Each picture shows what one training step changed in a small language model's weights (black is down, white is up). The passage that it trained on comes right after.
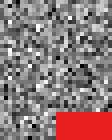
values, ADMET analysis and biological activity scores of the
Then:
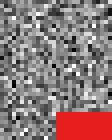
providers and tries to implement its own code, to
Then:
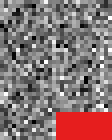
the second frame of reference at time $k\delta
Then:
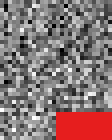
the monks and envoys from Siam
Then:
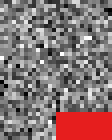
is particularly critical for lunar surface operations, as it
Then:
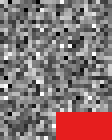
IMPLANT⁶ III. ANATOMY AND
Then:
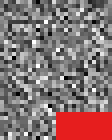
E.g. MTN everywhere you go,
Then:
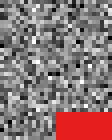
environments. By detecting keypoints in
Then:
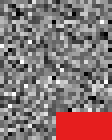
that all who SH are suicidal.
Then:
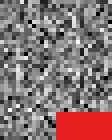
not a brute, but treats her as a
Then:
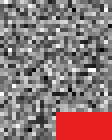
formulation group. Figure 1: The cognition impairment
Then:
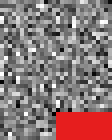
"Kharkiv Polytechnic Institute"
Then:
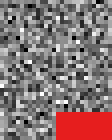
cancelling a “flydriven” flight
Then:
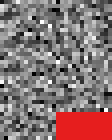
80°C is about 9 hours; at longer treatment
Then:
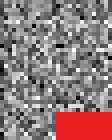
arrangement of physical facilities and human satisfaction. 4.
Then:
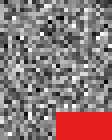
lorries, drivers of automobiles,
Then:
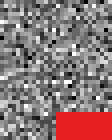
elections held in 1952 saw 5% women
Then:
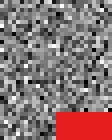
are typically used to increase the load-bearing capacity
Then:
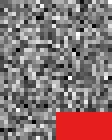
a negative effect on weight Crosstab Count Can lack
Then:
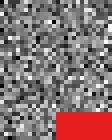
certainly they cannot fully succeed in their study. Information
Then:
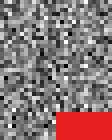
of NFDI4Culture governance, as the
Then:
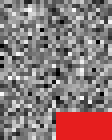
than females in terms of their knowledge of the stock market and
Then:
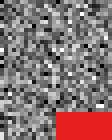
Understanding conflict management styles of Thais and
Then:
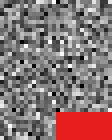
Kroger et al. [24] reported MIP
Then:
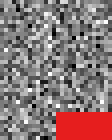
flow velocity inside the pool. Overall, the maximum
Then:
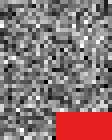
2014). Hundreds of genes code for
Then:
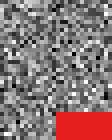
immediately but in milli-Watt just below
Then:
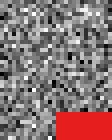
than 1Mpa , and the peak strength of the
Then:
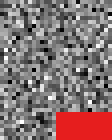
these initiatives put forward by our President, we must study
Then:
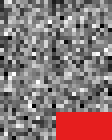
thinking. Recommendation: <ul
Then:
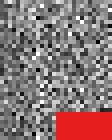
time, the investigator, the head of the investigative
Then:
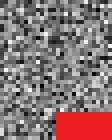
of requests or responses across crawls;
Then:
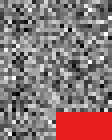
players in abiotic stress response pathways.
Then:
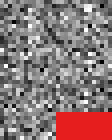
1000–1500 words based on a practical assignment carried out
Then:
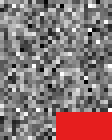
pawn one anklet of Kannaki. But
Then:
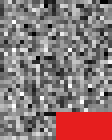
briefs. The main aim of these documents is to link
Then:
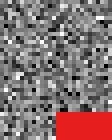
the pH of the soil increases or decreases by 2–3
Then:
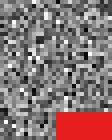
are characterized by a normal level of distress. A high
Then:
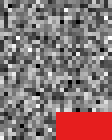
study. 4. Supplier Performance Index (SPI)
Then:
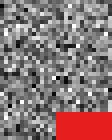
final stage of the proposed approach. Ontology development will
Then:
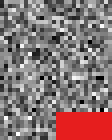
ID can be found in its URI, which will have
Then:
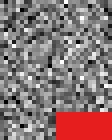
from Hubei, *P. (H.)
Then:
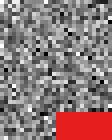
value is achieved by opening switches {s7,
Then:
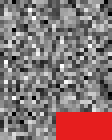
needed OHI. Discussion In our study, all respondents
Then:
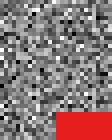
epilepsy monitoring unit EMU to record the
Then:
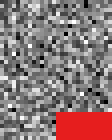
alive after the application. 3 Results and Discussions
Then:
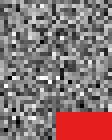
source of inspiration for many interior and architectural
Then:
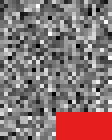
fatigue, until due to earthquake loads which
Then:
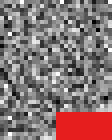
the digital vision, as well as compliance with the digital vision
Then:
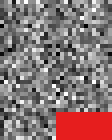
nm. Rhodium(III) displays two
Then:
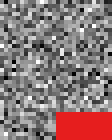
Scale = 0.93. The questionnaire was administered
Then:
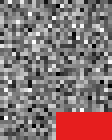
in feeding our ever growing population which is nearly 7
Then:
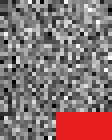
set of EP/HNT/CF hybrid composites
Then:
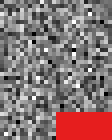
if 100 or more equids moved from the region during
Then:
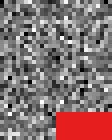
first two were already introduced in a previous research paper
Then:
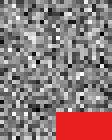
detected less than 1% of collected data to be
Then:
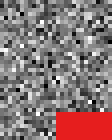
by WAEC Chief Examiners'
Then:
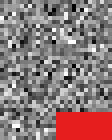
- SEARCH Implementation - over 18 projects
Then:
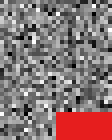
- Peak EtCO ₂ after operation
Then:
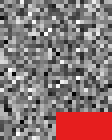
and anti-inflammatory effects.^[42]
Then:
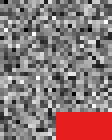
drug delivery system for geriatric, pediatric,
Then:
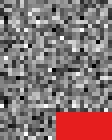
resources in order to achieve a goal. It is an
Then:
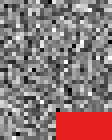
GCE is also challenging, as traditional assessment methods may not
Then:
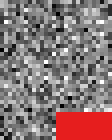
shifts; take, for example, the case of the
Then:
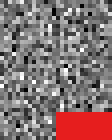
in future. The transfer function of PID controller comes
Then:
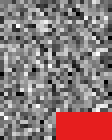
extract for derivatization, mL. The concentration
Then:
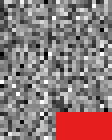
moment, generated, by external, loading; M is the
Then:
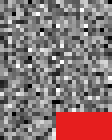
bioblocks; since only environmentally friendly
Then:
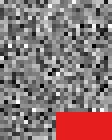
Reflections 17 1.7. Gender
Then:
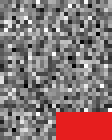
Google search engine to randomly select flipped learning
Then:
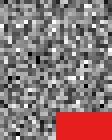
survey participants wanted to focus more on transport and energy,
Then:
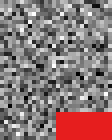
the vector Banzhaf value are characterized by a
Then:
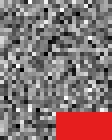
is reduced oxidation process in venous circulation with
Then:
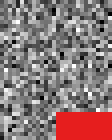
innovation, where the development of new value happens in cooperation
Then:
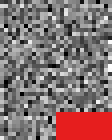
to assist Mali, Niger, Chad, and
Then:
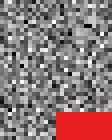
biotechnology on purchase intention of
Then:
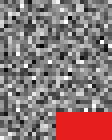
French Guinea, the rice harvest
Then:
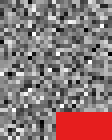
al.* (2009) found that access to credit more than
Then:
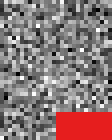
about these diseases, researchers work with genomic methods.
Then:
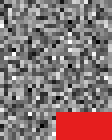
sites enable greater interaction with the online community through broadcasting
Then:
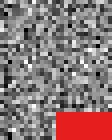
of turns per dialogue and the number of words per
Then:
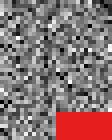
like India, not only in terms of environmental and
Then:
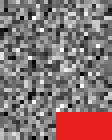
data were elicited for the agriculture year 2016-17
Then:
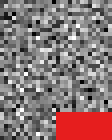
terminal voltage V_c , $$V_c =
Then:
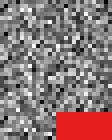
Chloride Calcium Hardness January
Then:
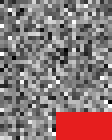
which Marathi, Malayalam, and
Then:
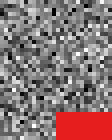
platform where the detailed characterization can be performed at short stack
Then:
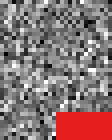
a near-normal life expectancy. Treatment
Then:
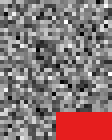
the results. Please note that DNA extraction is based upon
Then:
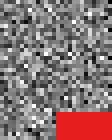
therefore, we down-sampled all recordings
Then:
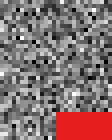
membrane pores according to Knudsen mechanism
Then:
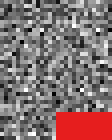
para la justicia social* [Doctoral
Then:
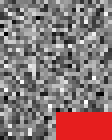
maintain enamel strength. Tooth loss occurs more often
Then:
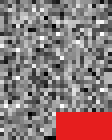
research articles published in leading peer-reviewed
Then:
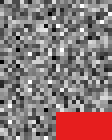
at 350 °C. It was strongest in samples
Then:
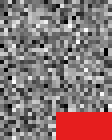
parts of the same reality and can be complementary.
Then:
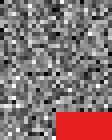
specialist cancer service for late effects management and 38% had
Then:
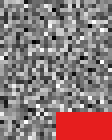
markets in determining the short-termism scenario.
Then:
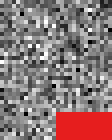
this study. 3.1.5. Rheological
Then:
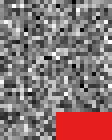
Aurelius' carnal desires. In making
